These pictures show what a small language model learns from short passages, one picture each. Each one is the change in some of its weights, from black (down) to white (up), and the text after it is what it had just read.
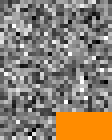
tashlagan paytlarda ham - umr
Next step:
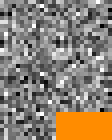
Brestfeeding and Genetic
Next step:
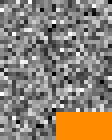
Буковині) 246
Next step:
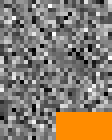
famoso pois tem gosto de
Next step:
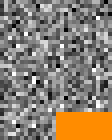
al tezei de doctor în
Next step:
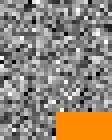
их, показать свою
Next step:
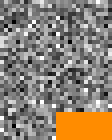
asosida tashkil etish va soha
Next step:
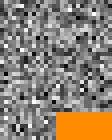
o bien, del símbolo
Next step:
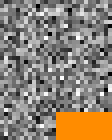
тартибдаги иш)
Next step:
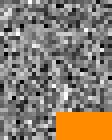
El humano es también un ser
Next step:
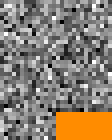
(2019). Comparison Of
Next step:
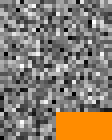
rhamnosus*, *L.
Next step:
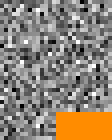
dans les cours d'histoire
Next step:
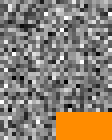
метод диалектической
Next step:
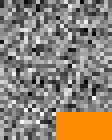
is kell tudni hangolni a
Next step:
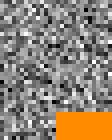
qilmagan bo‘lsa, unga 0
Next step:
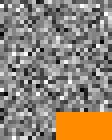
bildiradi. Qolaversa
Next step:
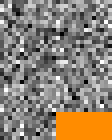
The Changing Nature Of
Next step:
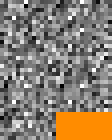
the culture of speech and
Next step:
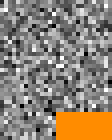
кейс-стади усулидан
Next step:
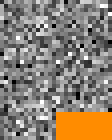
vida, impondo-se ao poder
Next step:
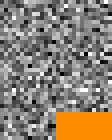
metaforico con la parabola
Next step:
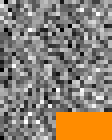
Nasional (BAZNAS),
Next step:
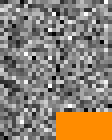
лавозимларда ишлашга
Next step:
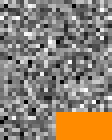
reencontra sua vocação
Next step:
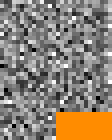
में बजाकर
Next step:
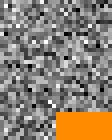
tussen waterstof en
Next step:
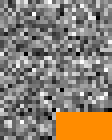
Affairs of Russia.
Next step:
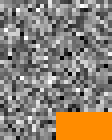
diariamente. Figura 7:
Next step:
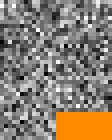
Docomomo, o que só
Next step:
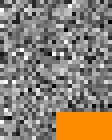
lozim. Nutq va tilning
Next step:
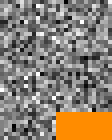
bilan bevosita harakat qilish
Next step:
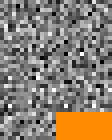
tempo de paz, aos
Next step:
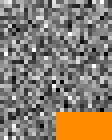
р. виповнилося 90
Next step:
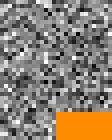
1) усвідомлення
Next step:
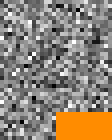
Inklyuziv ta'limning
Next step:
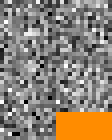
e à visão de mundo”
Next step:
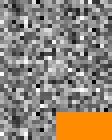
esa doiraning qadim
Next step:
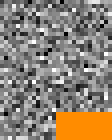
af artiklerne, er blevet
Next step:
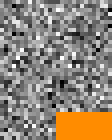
насущной необходимости
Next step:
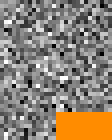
nicht ausreichend. Wenn die
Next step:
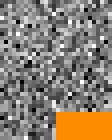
gapdan saqlangan kishi
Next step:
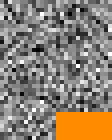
salud colectiva y preventiva
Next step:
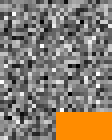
sections du CNU ayant
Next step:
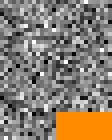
femelă își
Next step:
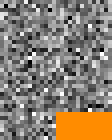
gevolgd en een aantal
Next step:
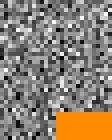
сўнг ривожланган
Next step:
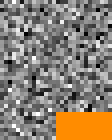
модальностей становить
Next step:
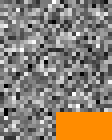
breites Spektrum an
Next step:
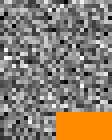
часу гри (можна
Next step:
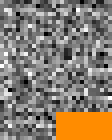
S. W. John Richard
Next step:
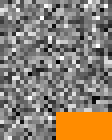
подход в науке частного
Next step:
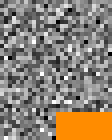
mahsulotining deyarli
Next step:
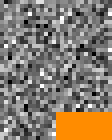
MRT and Battle Smart
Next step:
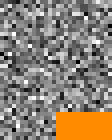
втручатися лише
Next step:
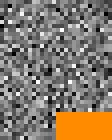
de acordo com os resultados
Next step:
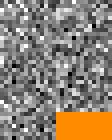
Muh‘im qadamlardan biri
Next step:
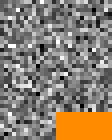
uyg‘unlik paydo
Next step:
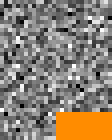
correspondientes a otras
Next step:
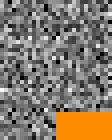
Yamamoto // J.
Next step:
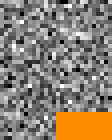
Dağlar koruyucu ve
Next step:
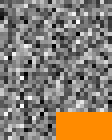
are niște limite
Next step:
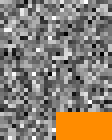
desarrollo de un proceso o
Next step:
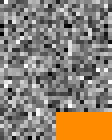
также накопления влаги
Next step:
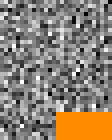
the shape of the penis. The
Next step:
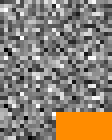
босиб олингандан
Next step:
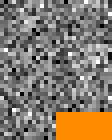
em estudo e, em seguida,
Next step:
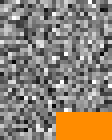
способности пакетов в
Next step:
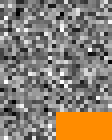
ривжлантириш ҳам
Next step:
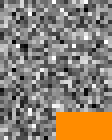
en España tras el fin del
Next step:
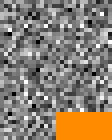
jarohatlangan joyni
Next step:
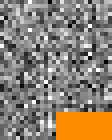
de gestão das entidades,
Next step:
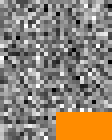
de longo prazo, iniciada
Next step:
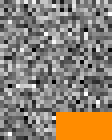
tass.ru. (date of
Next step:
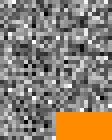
О.Е., Маннанов
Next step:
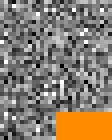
yang dilakukan oleh para
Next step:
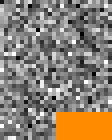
системе выступает в
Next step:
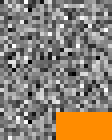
aralığında sabitlenir bu
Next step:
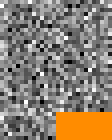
es el único marsupial
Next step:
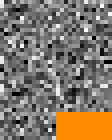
um texto fundamental em
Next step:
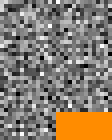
differences in the nonmedical
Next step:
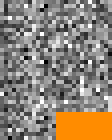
ijodiylik haqida mulohaza
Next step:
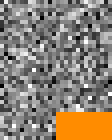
região agreste do Estado.
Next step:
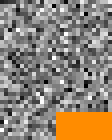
tak berwujud (sumber
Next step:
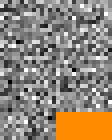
bo‘yin vena qon
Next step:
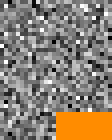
sua escolha acima? Se
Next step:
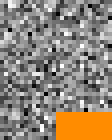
vujudga kelmaydi.
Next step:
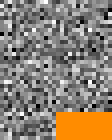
В юридической науке
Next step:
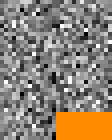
görülmektedir. Bu
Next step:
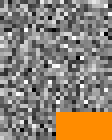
ekologik ta'sirlar.
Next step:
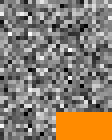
весомый вклад в
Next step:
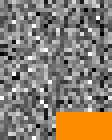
Chequeo Lista de chequeo
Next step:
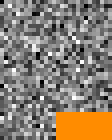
dans l'adoption d'une
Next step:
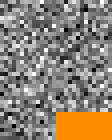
lluvia caída (serie
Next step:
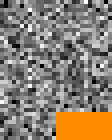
(Bento Gonçalves), onde
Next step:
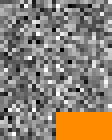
Института философии
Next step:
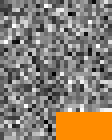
savdo hajmini oshirishga
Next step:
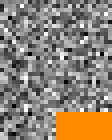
tijdig ter beschikking
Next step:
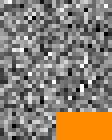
arte y revisiones muestran
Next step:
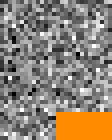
disciplina de história, o de
